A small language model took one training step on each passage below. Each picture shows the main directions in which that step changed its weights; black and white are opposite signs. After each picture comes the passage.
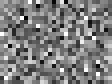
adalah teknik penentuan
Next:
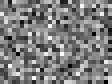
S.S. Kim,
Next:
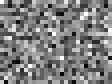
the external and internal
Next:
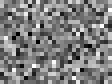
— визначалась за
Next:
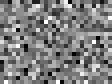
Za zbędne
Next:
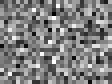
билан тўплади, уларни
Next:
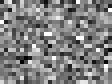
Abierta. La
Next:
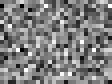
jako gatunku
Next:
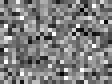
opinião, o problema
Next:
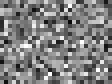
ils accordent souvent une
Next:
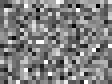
serviços, magistrados e
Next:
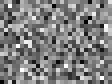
ochiq yoki yopiq
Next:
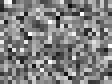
Anomalías en la
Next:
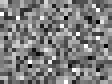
oshirish uchun pay usuliga,
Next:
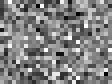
Workshop. Die
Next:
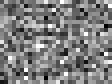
kelinmoqda, xususan,
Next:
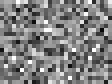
plus, ces partenariats
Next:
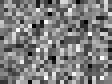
Pró-Reitores de
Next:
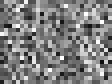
tarbiyalashdan iboratdir.
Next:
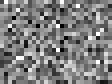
à une éventuelle
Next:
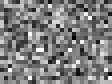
цифрових платформ на
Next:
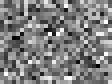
Reklamaning paydo
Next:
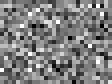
rivojlangan davlatlarining ta'lim
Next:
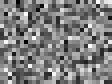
manera análoga o
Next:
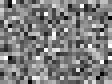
Yangi turistik mahsulotlar
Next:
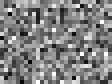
предложения. Почти
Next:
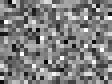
la baritina y el
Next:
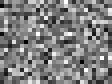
prin reconfigurarea sistemului
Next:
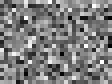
nazorati, sahna
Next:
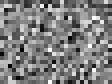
processo de educação, mas também que
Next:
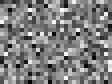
pouco notada.
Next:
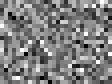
mondiaux. De même,
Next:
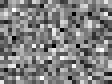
виробництва м'яса
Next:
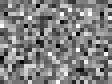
hallada en los demás
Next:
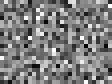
sono entre esses estudantes,
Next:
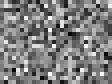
chicos; a su vez,
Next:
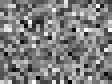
construção de um futuro mais
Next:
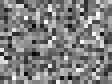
постройки и в процессе
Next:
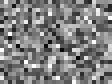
semestre P5 19
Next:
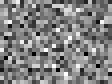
tarmog'idan foydalangan
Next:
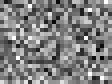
проєктів, особливо
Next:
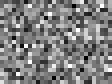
межах якого дії
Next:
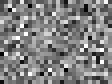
a razão de fumar
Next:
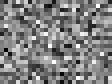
университет, кандидат
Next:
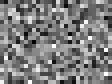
de buitenlandse
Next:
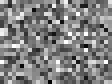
Sundman e Chen,
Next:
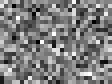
regresi variabel
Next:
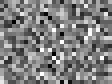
деб ёзганди.
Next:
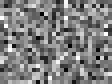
Freitas e Rigo
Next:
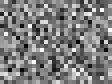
база не всегда
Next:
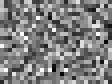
sur la Poétique de la
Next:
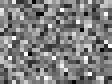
bosqich (tug'ilgan
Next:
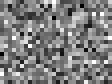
ega bo'lib, shoir
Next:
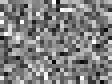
educacionais ilustra a
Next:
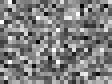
Sud e Isole 59
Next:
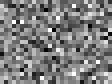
таркиб топади.
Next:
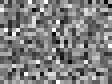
innovant lorsqu'il est
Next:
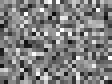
yönlendirdiğini öne
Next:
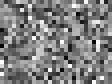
на уровне формы и
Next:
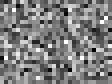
життя студента,
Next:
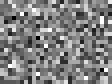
un paro general de 48
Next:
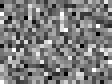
правових стандартів у
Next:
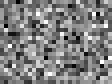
система Республики Узбекистан до
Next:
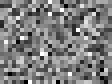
global problem not only in Uzbekistan but
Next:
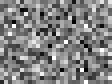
topológica das geometrias
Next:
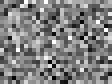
atamalar kiredi.
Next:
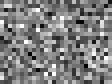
ijtimoiy taraqqiyot, innovatsiyalarni
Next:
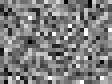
benzoldagi yadrolar
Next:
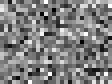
nouvelle au mort,
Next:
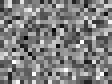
a las necesidades educativas
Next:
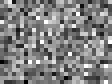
Nematov, O.
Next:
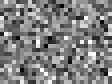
Использование оливы
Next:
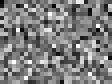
таҳлил қилиш,
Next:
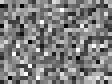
para piano encargada por
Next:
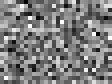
peserta didik untuk
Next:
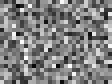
нами тенденции и
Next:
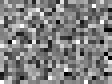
raqamli texnologiyalar va innovatsion pedagogik yondashuvlarning
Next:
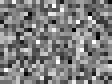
электрон ҳужжат
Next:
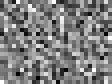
мумкин, бироқ
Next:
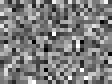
va Yunus Emro
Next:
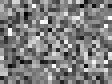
weniger dazu,
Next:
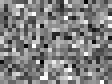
та їх термінове
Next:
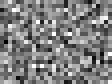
de *Pedro* –
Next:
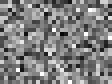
Dim probcruce As
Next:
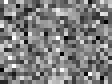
Bên cạnh
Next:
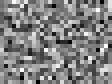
destinado aos cuidadores
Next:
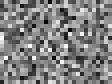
de esos cuidados no
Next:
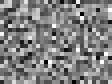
otorgamiento de la
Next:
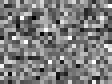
bunday ko‘rinishlarga
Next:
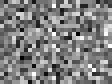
campana. La tomba
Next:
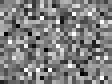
інструмент боротьби
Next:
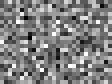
rámci projektu
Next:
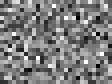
tezy dopovidei
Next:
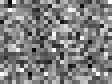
Sobre todo, nada
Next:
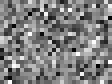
chidamlilik deviant
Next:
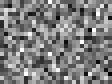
approaches and effective methods to
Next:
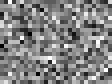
xuddiki sham kabi
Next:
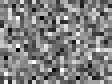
BHP itp.)
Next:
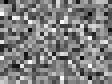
el valor del voltaje de
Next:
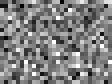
na Śląsku
